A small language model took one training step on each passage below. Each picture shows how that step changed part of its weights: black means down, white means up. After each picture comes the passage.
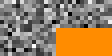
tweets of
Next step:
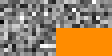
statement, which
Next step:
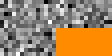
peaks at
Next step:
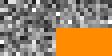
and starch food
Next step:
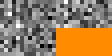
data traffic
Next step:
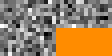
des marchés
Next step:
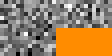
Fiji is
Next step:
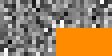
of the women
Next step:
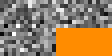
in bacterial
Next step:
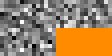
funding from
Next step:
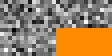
da estimulação
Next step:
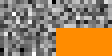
state appeared
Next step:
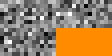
my later
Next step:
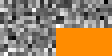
the solvent
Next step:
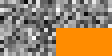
literature and the image
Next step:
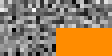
the association
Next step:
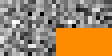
Analysis The
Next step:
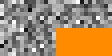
learning approach was
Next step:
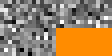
in [Figure
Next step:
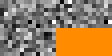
le banquier
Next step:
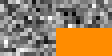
has been applied in
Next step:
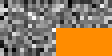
bu vokal
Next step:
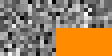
called to
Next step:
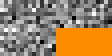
the Implementation
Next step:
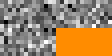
no Brasil
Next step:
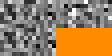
on the development of
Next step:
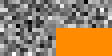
is clearly
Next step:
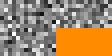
class, TP mean
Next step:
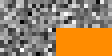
1. Table
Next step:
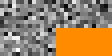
lines reflects
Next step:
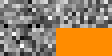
significantly at low temperature
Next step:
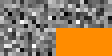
Vis Sci.
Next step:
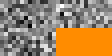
digital tools can
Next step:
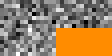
is its grid
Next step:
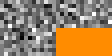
contexto da
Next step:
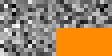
a discriminação
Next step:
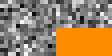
ile ilgili
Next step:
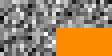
However, if the
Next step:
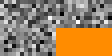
road was
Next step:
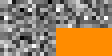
contain genes
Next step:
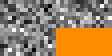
a study with
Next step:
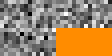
Le laboratoire
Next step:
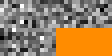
aceptado por
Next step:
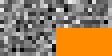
or a breach
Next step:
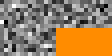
a relationship, which
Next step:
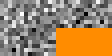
presented in Table
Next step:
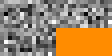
All these aspects
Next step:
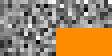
вище були
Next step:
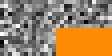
which maximized
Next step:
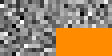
на нашу
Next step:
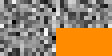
filter as it
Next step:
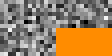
this work it is
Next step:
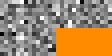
learning algorithm results
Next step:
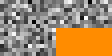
based on secondary
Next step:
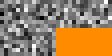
One way to
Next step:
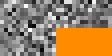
and social service,
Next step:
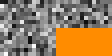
to solve this
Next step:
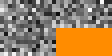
for all the
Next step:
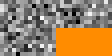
productivity has been
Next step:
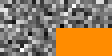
in Fig.
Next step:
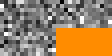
el concepto
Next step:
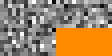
local creatures of
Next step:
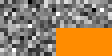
richness was
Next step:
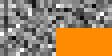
from superoxide
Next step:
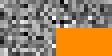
e reforça
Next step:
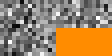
respondents cited
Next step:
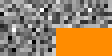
both agree or
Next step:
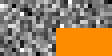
Figure 3.
